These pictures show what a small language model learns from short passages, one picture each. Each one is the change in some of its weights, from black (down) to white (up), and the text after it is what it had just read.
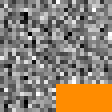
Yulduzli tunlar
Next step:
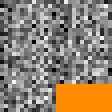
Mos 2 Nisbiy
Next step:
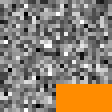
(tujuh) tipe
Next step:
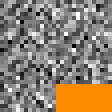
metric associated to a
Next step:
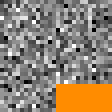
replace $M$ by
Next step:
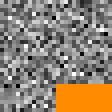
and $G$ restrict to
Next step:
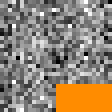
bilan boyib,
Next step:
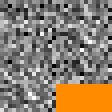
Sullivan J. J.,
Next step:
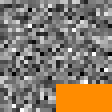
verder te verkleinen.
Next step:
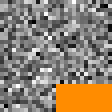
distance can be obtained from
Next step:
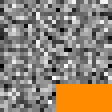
at 0. At time 1, the
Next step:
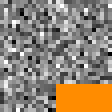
the half line. In
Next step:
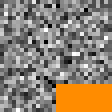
ha studiato i modi
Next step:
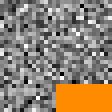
forces the last term of
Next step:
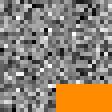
- To'g'riboy
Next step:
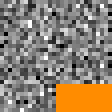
de Guamá 23.
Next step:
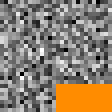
The existence of such a basis is
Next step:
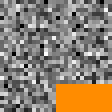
let $B_1$ and
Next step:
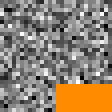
esses profissionais de
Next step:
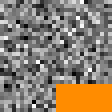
action of $P_\lambda\in
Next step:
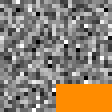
\exp(s Q_t)
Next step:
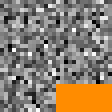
tuberculose é uma
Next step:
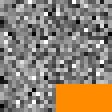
Одни культурные
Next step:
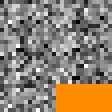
in $G\Box H$ if
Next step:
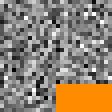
методов по полу
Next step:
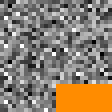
WhatsApp SP:
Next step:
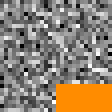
The following fact is well known to
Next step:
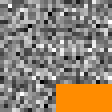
який не буде
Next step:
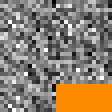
Let $e=xy$,
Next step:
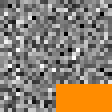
every prime order $p$
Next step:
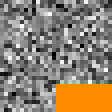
de musicoterapia
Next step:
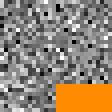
systems studied by
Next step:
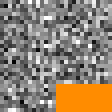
dan prasarana yang
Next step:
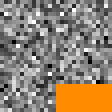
сохнуть, таким
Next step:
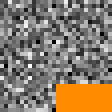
e no período de aulas
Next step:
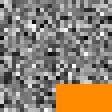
En este trabajo se
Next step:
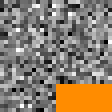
objetivo es evitar
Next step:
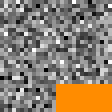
les pays africains,
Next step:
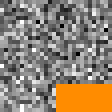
of $\bar{\del}$ on
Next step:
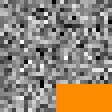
linearly independent and its base
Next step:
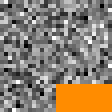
curves and Mannheim
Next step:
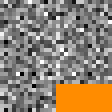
агресією проти
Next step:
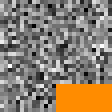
espécie humana
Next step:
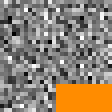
-30 sm farq
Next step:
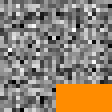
if for each $t\in
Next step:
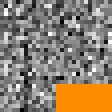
irão culminar no
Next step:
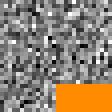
Allambergenova G.
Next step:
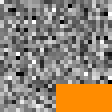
Thus, the harmonicity
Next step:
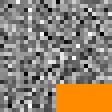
side one line at a time. For
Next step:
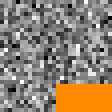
zamin yaratadi.
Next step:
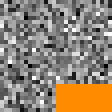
finite cyclic group of
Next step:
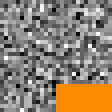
Abb. 1) und
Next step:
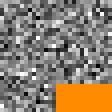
a smooth section $\hat
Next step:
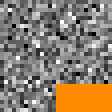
instituti, magistr
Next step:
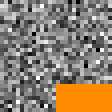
autoras escrevendo
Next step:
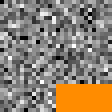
$\theta$ is the smallest
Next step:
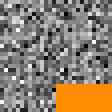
for continuous bounded test functions.
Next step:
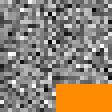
Уровень болотных
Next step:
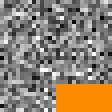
matrix, $\mathbf{K}$ is
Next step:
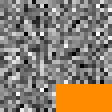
crea una escuela de
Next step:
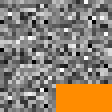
integrada nos estudos que
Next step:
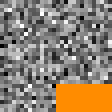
rapidly decaying when
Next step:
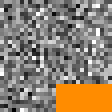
18 asr mobaynida
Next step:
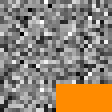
en aglomeraciones y
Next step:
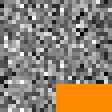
teladan semacam ini
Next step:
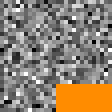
OTAN: o status da
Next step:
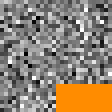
the fundamental group of the space
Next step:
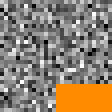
dengan fisika.
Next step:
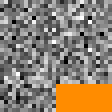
curves of genus $g$.
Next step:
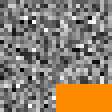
subgroup $H$ of an
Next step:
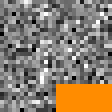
large. This model can be used as
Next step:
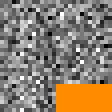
deterministic descriptor formulation
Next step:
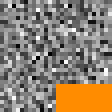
considerar un método de
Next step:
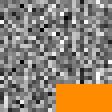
a finite field. This algorithm uses
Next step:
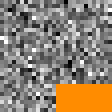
matn ustida ishlash
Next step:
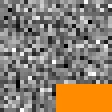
C. y Baptista,
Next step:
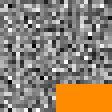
dos maiores assassinos
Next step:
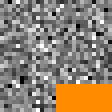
uniquely determined. Let
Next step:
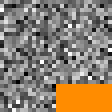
the $y$-direction
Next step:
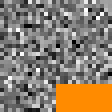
with the same number of vertices and
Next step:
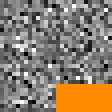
$\tilde T_1$ and $\tilde
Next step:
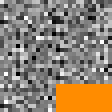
75 милиона у
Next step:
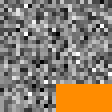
standard model is disjoint from
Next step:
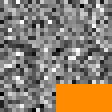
beim: Le rapport
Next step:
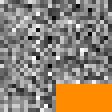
подробнее. В
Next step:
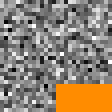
(which eventually we
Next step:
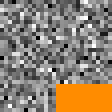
H$, so there is the natural
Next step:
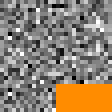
of the regions would do
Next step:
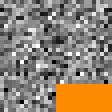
1 женщина в
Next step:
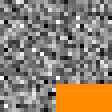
of the other Theorems mentioned above
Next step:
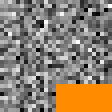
que cette évolution
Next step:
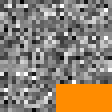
$\gamma_i$ degenerates
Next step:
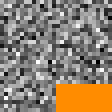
спільного прийняття
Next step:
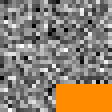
possibly compromising
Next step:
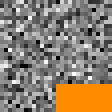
$\lambda$ are cardinals
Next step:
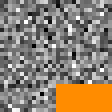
Meanwhile, it is
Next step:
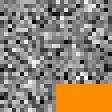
be able to be determined by
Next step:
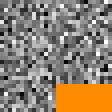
chegaralari bilan
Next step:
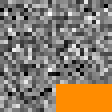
auditoria e a
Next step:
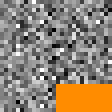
a dominating cycle
